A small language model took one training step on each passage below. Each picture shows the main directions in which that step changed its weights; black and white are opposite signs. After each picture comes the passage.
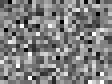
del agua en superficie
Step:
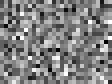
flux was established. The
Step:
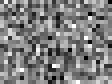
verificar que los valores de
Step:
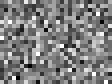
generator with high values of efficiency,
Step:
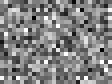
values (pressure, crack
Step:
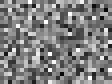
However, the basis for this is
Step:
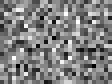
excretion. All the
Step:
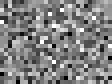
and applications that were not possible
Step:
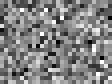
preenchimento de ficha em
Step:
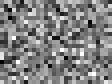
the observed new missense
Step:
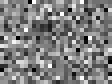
Descriptive analysis was conducted on
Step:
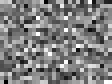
відбувається в єдності
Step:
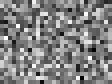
tomar as decisões
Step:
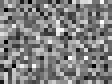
intuition in complex situations.
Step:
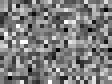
in the bearers some
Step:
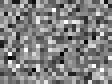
67- maktab
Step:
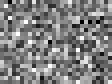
у Степу та на
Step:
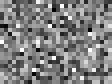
regarding pharmacological considerations
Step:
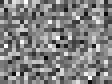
the implementation of curriculum
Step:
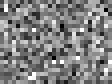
parameters helped us understand the
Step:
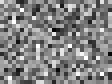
e a motivação, influencia a
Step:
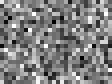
Software Architecture a.
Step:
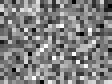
эга беморларни
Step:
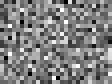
bu değişimler,
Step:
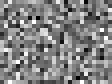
PSYCHOLOGY AND
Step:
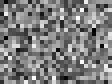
qismi, jumladan
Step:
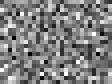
the idea that bilingual
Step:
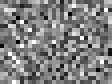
Abid, A. J.
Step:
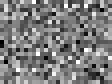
experimental work and statistical analysis.
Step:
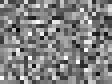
siempre está dotada del
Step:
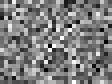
Likaj. E,
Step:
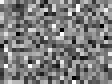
ochib borib, yana
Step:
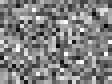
built by half, a
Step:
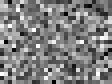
with reliance on nonverbal
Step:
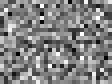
manual yang memakan
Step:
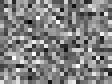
were not taken into account.
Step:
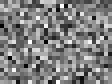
individuals meeting any of the
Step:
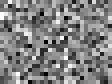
mga mag-aaral sa
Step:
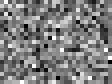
матеріалу для
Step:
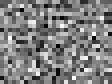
autonomia, é anterior
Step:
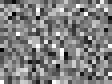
learning objectives [5]. To
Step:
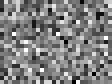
knowledge of business skills are very
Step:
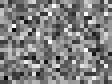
criados em diferentes momentos,
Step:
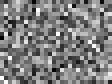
precise positioning when they
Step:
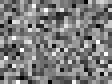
Bajariladigan dala
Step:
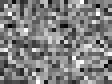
(2004). Transposing
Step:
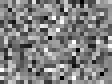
Mahalliy olimlar
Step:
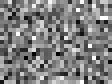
самаралари очиб
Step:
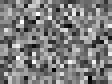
breathing at a frequency
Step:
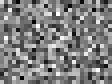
(Latin for spot),
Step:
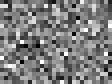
employed by CERN, but
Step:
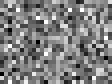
Ergebnis der automatischen
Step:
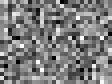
SILICO* DA
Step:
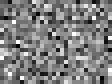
posterior density;
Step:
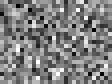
espaço-temporal de
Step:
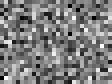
and the Global
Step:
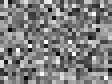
of esca in year n and the
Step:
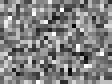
analogiilor pentru
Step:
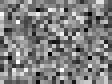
brut de scolarisation du
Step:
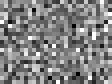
maqolada O'zbekistonda
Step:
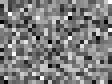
policy and recommending on how
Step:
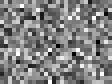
Van der Molen,
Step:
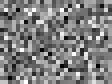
если и только
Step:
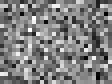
Seed cost, being a basic
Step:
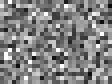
number of lessons is 6-7
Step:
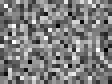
in foot and ankle
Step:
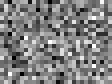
16. Ревзина О.
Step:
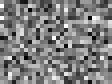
comparison table. As a
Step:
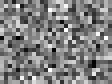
comprometió la
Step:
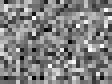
yield can be used in
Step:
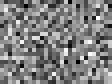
number of bank branches
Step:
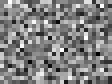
affect essentially any organ system
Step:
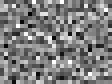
is shared by many
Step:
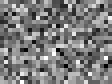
temperature The solar module type of
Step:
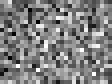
management of a multi-object
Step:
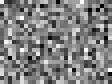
los alumnos, el
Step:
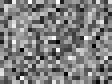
for 40 seconds,
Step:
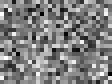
Chemistry*, vol.
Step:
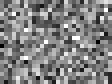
Erista, Y., &
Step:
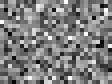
Fig. 5. AFM
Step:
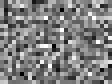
AIC bidirectional
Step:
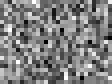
vaqt va kuch
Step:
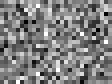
variety of materials including
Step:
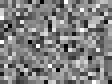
species (C, H, N,
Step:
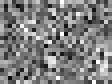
addressing standard operating procedures.
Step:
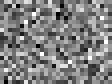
Під час росту
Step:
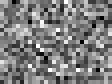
contain an appropriate price
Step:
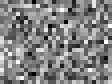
amore subito viso
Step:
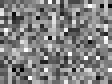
sector, challenges such as long
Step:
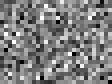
from SBCC are currently
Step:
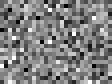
Positioning*. -
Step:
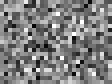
y otras benefactoras
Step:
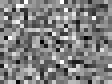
Martine Bulard:
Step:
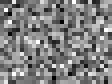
lideranças que ela
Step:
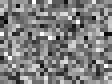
narrative responses describing
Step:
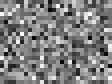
a unique index ranging
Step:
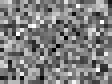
(her)overwegen van de
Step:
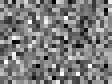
Industry 5.0
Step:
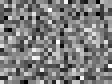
Please tell me, using
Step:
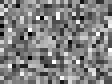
Beadles CA,
